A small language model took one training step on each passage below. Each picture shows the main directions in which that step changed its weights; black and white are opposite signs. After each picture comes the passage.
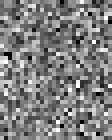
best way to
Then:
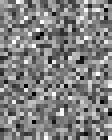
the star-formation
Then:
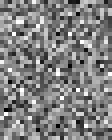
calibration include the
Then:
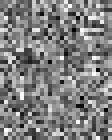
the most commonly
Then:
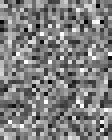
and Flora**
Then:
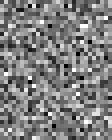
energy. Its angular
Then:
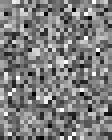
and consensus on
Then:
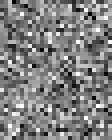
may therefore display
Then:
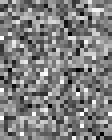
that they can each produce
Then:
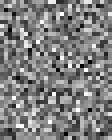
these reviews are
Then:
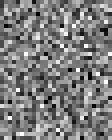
on Table 1, the
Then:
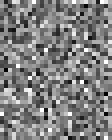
Vaginal delivery
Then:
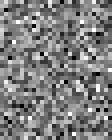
the query image
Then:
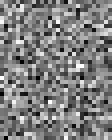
It was used for the
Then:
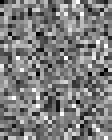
induced by the
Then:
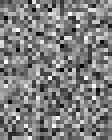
and responses to
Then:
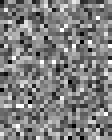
the dependent variable,
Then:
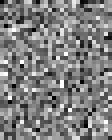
the maximum rate at which
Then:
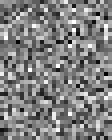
possibility is to use
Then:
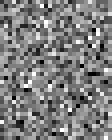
ASR}}, author
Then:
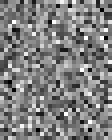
lip pressure in
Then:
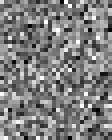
leads as a first
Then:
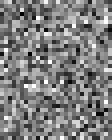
aim of this paper is
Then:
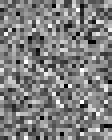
$W$ and a
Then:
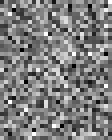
point; on one side
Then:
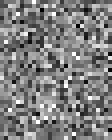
power spectrum due to the
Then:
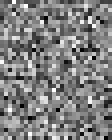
black hole, one
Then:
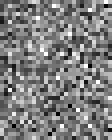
spin propagation
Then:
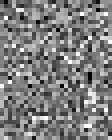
as element-based
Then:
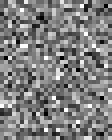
processing characteristics of
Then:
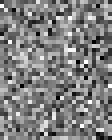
means is generated
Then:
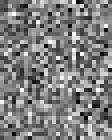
cost are minimized
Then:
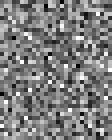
implications for
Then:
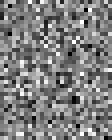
age of the participants
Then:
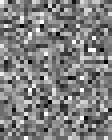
the process. **Figure 2
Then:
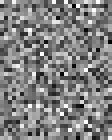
this can be defined as
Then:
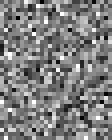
The dotted line
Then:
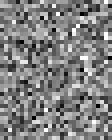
heavy quark is
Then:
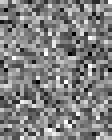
a group of patients
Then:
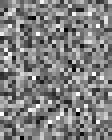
second kind. In
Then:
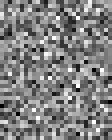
of the respondent's
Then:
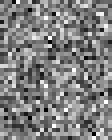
this thesis we study
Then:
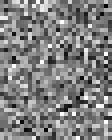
were divided into
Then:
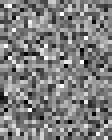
processes are critical
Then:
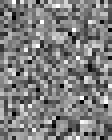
since 2yrs.
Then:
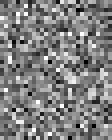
of automation and
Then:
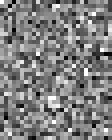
Holland's model
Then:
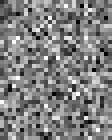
of the theorem.
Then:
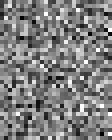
$, a region not
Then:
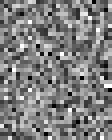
for atoms at
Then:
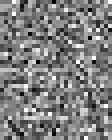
there is no extra
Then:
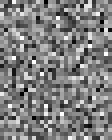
of magnetic elements
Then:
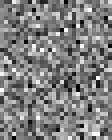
cervical cancer
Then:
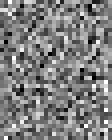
mean photometric
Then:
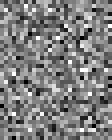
has a provision to
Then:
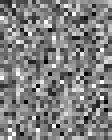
constraints. It also
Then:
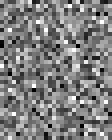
of the heat energy.
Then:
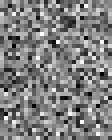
of cases reaching
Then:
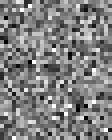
An effective spherical
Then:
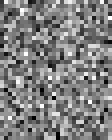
around the original
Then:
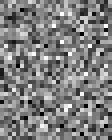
downstream of
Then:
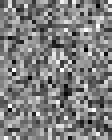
be highly toxic
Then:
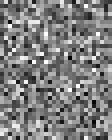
The control algorithm represents
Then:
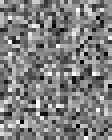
line diagram of two
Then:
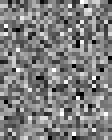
than the other but without
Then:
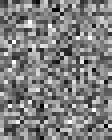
before the direct
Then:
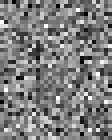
requiring the use of
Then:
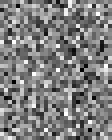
of lysine in the
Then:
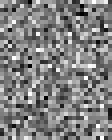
heat flux, similar
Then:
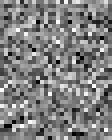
safe method for various
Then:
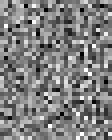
4). In the left
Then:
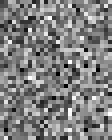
to enforce good
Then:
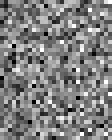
change its skin
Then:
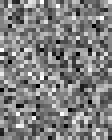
or decreases the energy
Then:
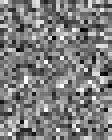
the stabilization of
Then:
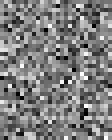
hours of the
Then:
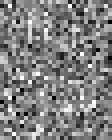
nighttime positive
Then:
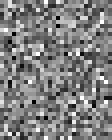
set of all product
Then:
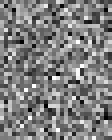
Ising gate to
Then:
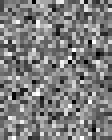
occur. Thus,
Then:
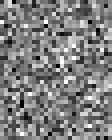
the 'over 30
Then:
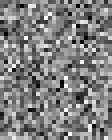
seven matrices as
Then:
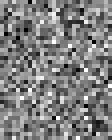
to ensure that one
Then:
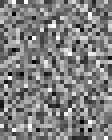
Purpose in
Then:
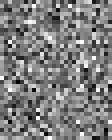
corresponding galaxy
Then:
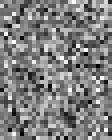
strength is
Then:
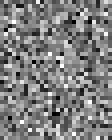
either agree or
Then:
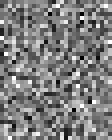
In the second case, we
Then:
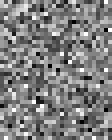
project where calibration results
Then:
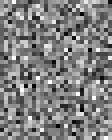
since $L_j
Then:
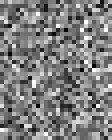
manifold. These
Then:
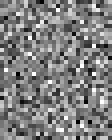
relative 3D motion
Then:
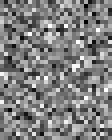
population. Therefore,
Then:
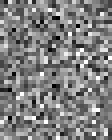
to public safety or
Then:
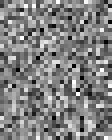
$r$, brighter
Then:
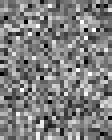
user friendly
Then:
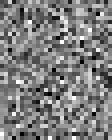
using knowledge to solve
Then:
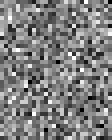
coordinate basis
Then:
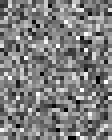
to excite a NC
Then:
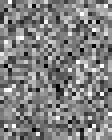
basic accounting
